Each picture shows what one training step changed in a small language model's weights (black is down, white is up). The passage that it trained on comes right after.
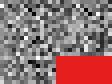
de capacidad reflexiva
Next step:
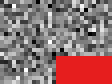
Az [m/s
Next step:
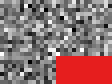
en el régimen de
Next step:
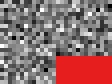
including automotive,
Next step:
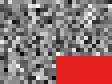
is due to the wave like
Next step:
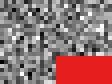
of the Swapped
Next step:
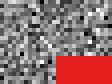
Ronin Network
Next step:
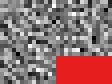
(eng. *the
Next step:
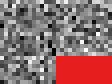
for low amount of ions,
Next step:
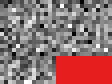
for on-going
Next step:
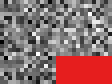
populating $\ket
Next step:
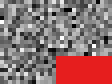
justamente na edição
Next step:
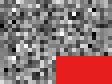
degrees from the median
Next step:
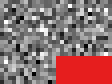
of the translated
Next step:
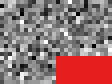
and instrument transformer for
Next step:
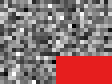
turk xalqlar
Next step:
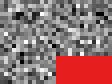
(3)$$ The relaxation rule
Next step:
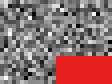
sont des étudiants
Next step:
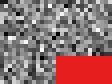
between strong cryptography
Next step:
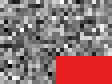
10 kW. The
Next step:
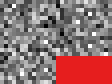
and the MagNet
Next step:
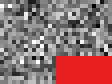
Although this study opens
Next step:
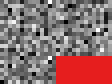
this assignment goes against
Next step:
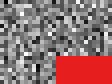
the magnetic field lines that
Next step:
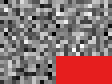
gas is assumed be to uniform
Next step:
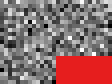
ва мактаб
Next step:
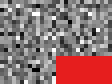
\end{figure} On
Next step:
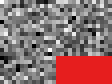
on the other hand, shows
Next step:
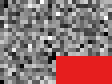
"compelling evidence" of
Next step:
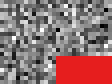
davlatlarda «inson
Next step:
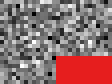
مطلب است که
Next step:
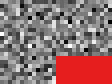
She was confident,
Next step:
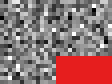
in Figure 2 describes a
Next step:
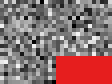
composition is a variation of
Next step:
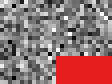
LM. The general features
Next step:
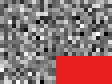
models lattice artifacts as
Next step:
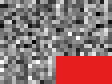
explanation appears more important
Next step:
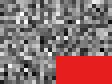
Persson, K.
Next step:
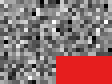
rain gages over the
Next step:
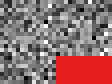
and Dr. Y.
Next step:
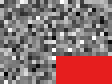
variability in extraction
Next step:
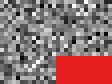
doping levels is
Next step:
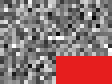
\quad y=\pm R
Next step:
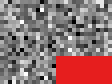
of return point memory was
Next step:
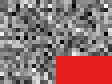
e-resources. Research
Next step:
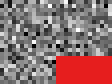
the study. 4.1
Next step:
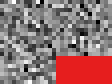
specific policy options are discussed
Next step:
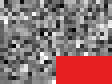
optimization of low energy
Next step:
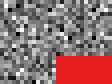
match earth
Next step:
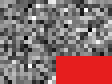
та збереження
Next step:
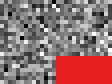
We consider symmetrical networks constructed
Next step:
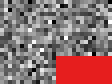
horizon, though it takes
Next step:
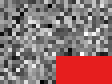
the lowest awareness. However,
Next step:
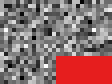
null, weak, strong
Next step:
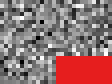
group emotions has become a
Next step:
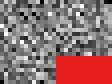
showed a high and positive relationship
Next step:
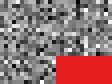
to prevent progression to
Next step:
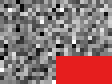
using Python so
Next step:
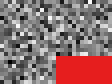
pedagogika universiteti
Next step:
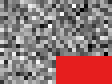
that fermions enter the
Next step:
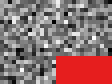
cross section in multiples of
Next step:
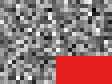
every round, as in
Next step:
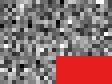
toward excellence //
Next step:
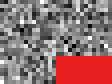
under license of
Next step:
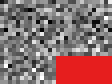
olib keladii.
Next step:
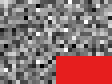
in terms of hyperfine
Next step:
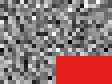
the application of graph theory to
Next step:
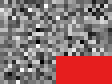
breathing device provides
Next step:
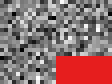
atas 21 butir
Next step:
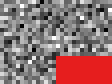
складено за
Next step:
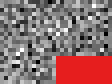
general case. As the number
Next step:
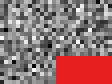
nos últimos
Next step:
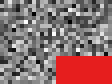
peace treaties,
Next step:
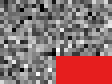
e seus controles
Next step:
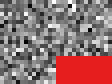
va lug‘aviy
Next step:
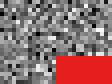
of a stable isotope
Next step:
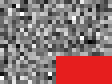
the local curvature,
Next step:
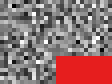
the Department of General
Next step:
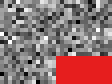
incorporados à edificação
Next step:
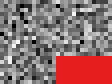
model showed good results. When
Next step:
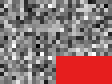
impuestos como las
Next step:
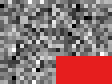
problem of specifying the
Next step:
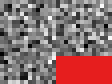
analyses of the trial performance
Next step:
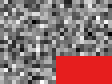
we will be keen to
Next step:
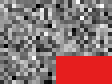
outsourcing and
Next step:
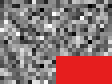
nomga munosib
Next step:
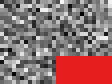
call (CALL
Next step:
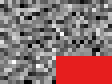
plant was subsequently identified with
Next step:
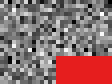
it bound to the cluster.
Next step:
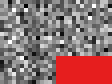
the effective field theory breaks
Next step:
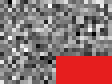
of this research. Our proposed
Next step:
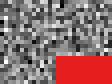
based on survey of 215
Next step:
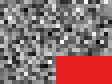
modelling, underground
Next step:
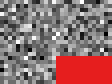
reported as 6.94%.
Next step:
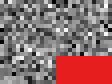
vector at the RF.
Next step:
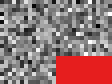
RVIM iteration formula
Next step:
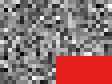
is said to be consistent if
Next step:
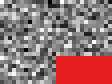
degan niqob
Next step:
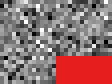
statistically significant timing
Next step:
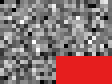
palm plantations play
